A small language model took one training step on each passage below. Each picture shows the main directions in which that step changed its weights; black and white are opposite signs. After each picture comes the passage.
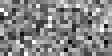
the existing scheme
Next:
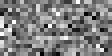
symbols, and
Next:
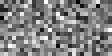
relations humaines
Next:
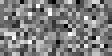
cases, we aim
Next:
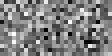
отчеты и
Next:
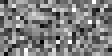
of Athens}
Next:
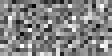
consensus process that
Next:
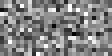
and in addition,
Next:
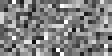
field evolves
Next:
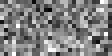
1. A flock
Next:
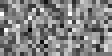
la adaptación
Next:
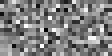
not desirable,
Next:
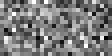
the destination.
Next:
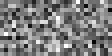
interval containing
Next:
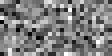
base (what
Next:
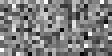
To characterize all
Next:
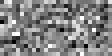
other by means of
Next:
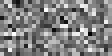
excite the system into
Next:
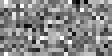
to estimate the
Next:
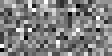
to understand how the
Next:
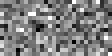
nakomen en
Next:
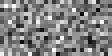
formation models assume a
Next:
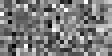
design thinking como
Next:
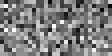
angular momentum to
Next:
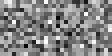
in the leading order
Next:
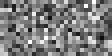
various components, including
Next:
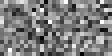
(c) for the
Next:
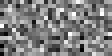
subsets, in
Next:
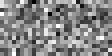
Arqa ham
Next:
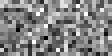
the degenerate spectrum
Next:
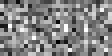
samarali qilish
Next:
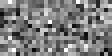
Name of the
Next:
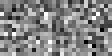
process and experiment.
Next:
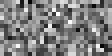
made it clear
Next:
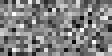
two (forward and
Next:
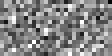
distribution of these three
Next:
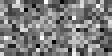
Eles poderiam
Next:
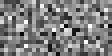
learning methods used
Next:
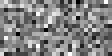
the new data is about
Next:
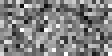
e valoriza a
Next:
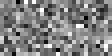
he do it ?
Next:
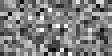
a goal will
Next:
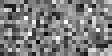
small systems and within
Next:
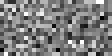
работа не
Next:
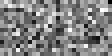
the first measurement, we
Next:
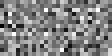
choice of clock
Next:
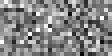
the calculation using
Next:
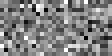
and thus provides
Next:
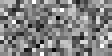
as in QED.
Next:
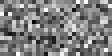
our GUP model
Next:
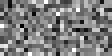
schools in
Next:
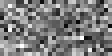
choralari -
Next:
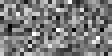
material into structured
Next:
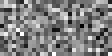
demonstrated capability
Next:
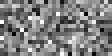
Jika barang
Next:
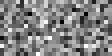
of coherent
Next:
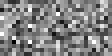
bilan birlashtirish,
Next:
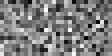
sistem telah
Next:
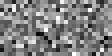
органлар ва
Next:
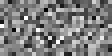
shape. A
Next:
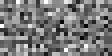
shift of the
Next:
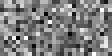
for dispersionless
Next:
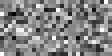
preference vector
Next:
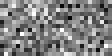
program take different
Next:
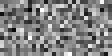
va futbol
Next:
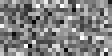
used for the sea
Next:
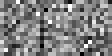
discussion of this
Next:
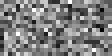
то, что
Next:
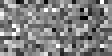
excluded some
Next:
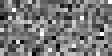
comparison between theoretical
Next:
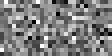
using high spatial resolution
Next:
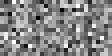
with accurate
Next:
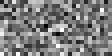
uma singularidade
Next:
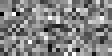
\ttbar events
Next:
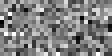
computational cost and
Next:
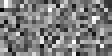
are described. The
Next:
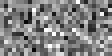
di Blok
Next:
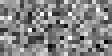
el mecanismo
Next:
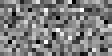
la investigación
